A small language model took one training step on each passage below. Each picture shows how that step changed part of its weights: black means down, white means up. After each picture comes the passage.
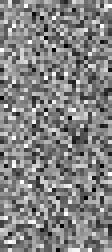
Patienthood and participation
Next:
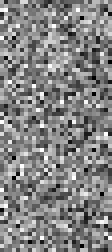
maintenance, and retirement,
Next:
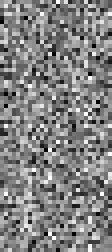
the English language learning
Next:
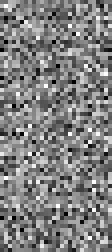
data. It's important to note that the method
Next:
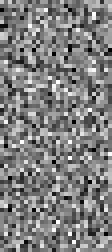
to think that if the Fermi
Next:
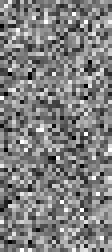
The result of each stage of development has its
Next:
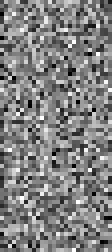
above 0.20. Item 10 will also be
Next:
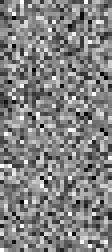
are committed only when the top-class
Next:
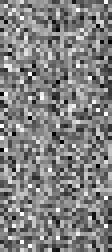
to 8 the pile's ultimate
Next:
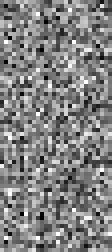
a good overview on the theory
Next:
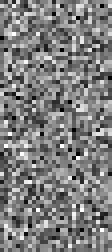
had LERs below one, indicating
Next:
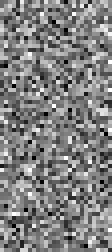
Urology, Madurai
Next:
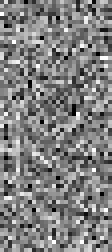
possible only for a tritangent line of
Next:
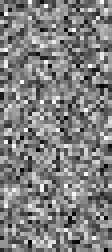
define a periplectic form as follows:
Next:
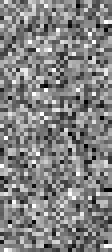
did not. According to a report
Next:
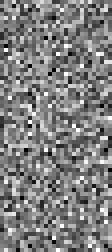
Bias preamp = 50 DAC
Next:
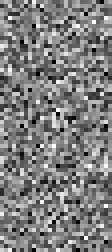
\right] \label{var1G}\\
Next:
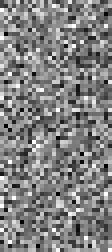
define $\alpha_{t}:add(t)
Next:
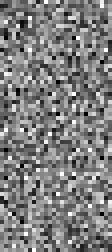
two grid points per wave-length
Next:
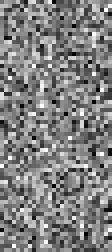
studies it has contradictory
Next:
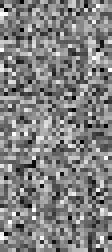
has local wisdom that would be able
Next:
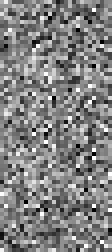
also included under the All-India
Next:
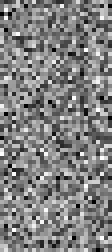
on faults and fractures by a
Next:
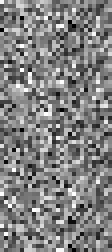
Proposition 3.7 are squared since we
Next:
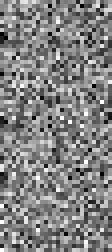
in different communities of Dusheti
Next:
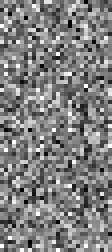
Because many of those who can
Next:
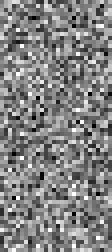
prevalence of diseases in the
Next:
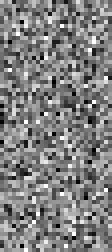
repeatedly folding the inserts
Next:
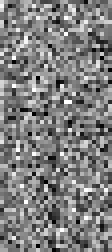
at all the other crossings) is
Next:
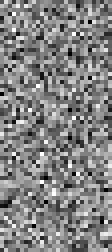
$r$ large. Since, by Remark
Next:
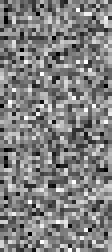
\in\mathbb{R}^{N}$ with
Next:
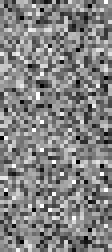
population density. 3.3
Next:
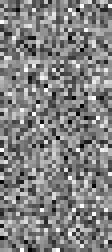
contains multiple carbon atoms,
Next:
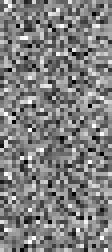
smash product $AB$, we
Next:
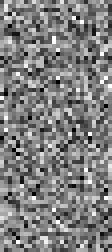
$C_0 \cap \Delta$. Thus,
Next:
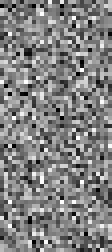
for entrepreneurship and
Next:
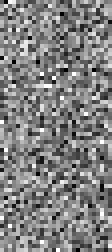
be observed from outside, and
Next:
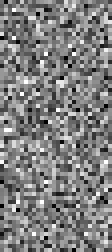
\text{and} \ 4.$ We need
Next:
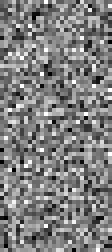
a role---a wider
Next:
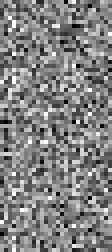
austenitic stainless steel
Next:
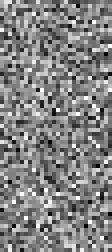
$\mu $ is evenly concentrated on
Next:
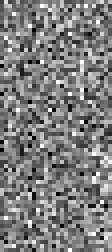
\endproof \textbf{Proof of Theorem
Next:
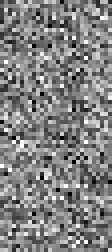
we introduce two control alternatives based on
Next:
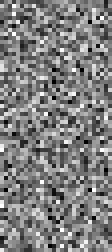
Ntns, from (2),
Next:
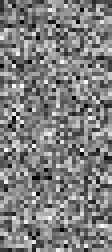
is equivalent to the equation \begin{equation}
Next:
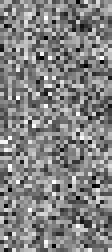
the meaning is reproduced through
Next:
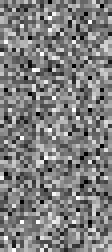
the impacts of MLTCs
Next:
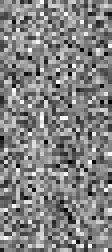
if $d$ is undammed; otherwise
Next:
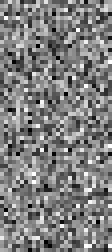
But for all kind of reference
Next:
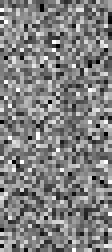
among 283 foreign university
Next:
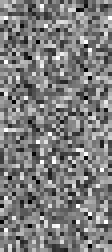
x + \langle x,e\rangle e
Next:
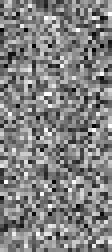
when pressing and holding the "r"
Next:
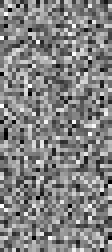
time in ordinary rooms.
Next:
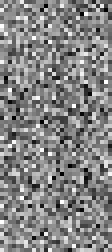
data needed for our research. BMI is
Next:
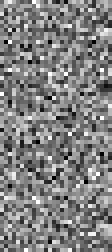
index set of simple roots of
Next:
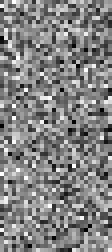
The article~\cite{wrong}
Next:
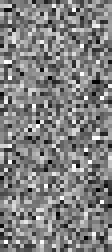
of classifying facially symmetric
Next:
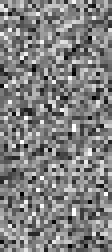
{\cal G}$ of torsion-free
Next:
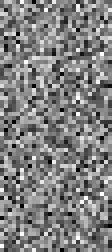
approaching, or exceeding, those
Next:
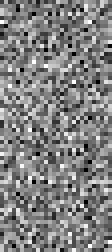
surgical reoperations. Increased
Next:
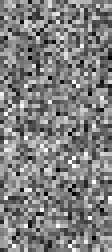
vehicle; experimental
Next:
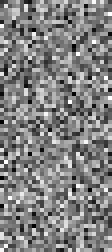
Power kW 3543 Speed
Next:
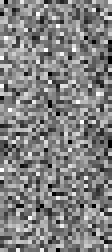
Protection Agency (EPA),
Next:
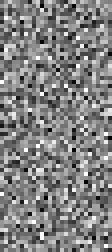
selects a few words with a
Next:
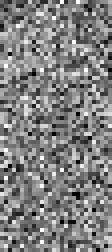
to evaluate the effectiveness of
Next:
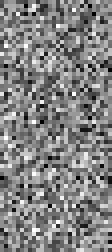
group due to increased exposure,
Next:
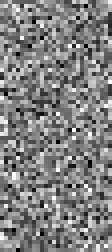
any positive degree and, therefore, none of
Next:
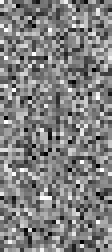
objective and systematic evaluation
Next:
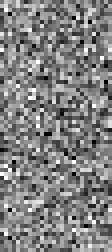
$e$, here as an element of $\mathbb
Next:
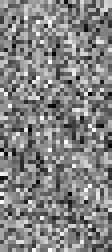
techniques considered in this work,
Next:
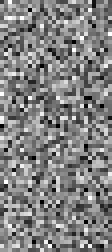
R},\; M)$ and the coordinate
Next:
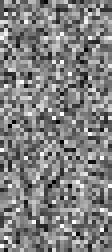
onto those of the perturbation
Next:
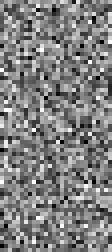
for a positive basis in $\Omega^+$ to
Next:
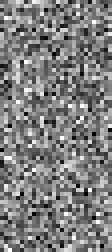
bundle $E$. \\ On the other
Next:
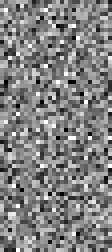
where Sep is impredicative
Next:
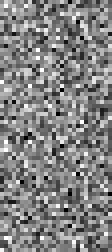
ease reading. In particular, the
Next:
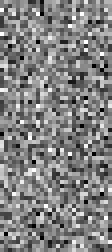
layers in the vocabulary by
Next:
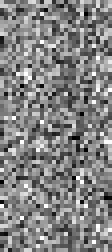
defines employee engagement in the
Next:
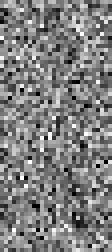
as basicity of the ligand increases
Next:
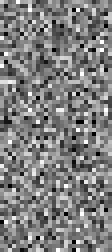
diseases (Alzheimer's
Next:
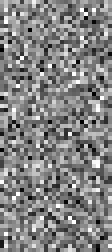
tile non-periodically, since any
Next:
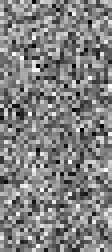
the deformation cyclic hardening.
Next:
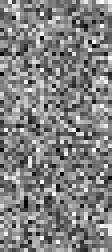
unconditional distribution function of $ Y
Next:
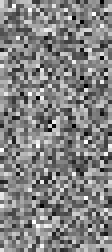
look different from the Nichrome wire
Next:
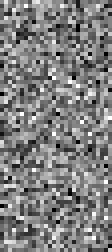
if } |x-y|\geq \alpha \\
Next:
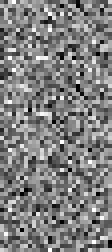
self-motivation were quite
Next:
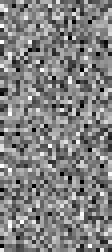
Publishing House, 2008),
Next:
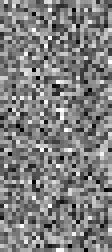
deliver quality care."
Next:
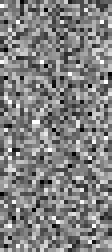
the following works \cite{X-Z
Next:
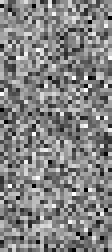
related or unrelated neighboring
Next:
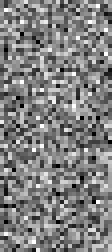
\in I}$ is centered, an
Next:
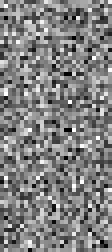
to him or her. People
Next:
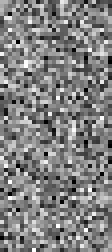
surfaces $V^2$, we
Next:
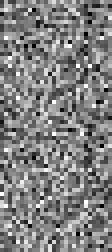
benchmark and path coefficient is
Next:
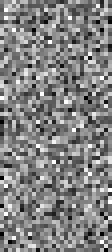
is regular. $\forall P =
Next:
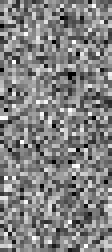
The main result in this article is the
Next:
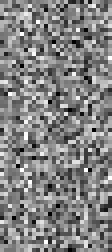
how and under what context were these data
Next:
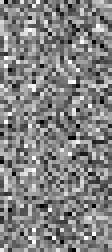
/tikz/every even
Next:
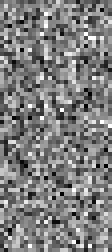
$m_{A}$ satisfies \[
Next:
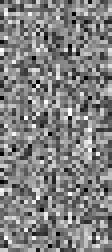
that the above method does not work for the case with
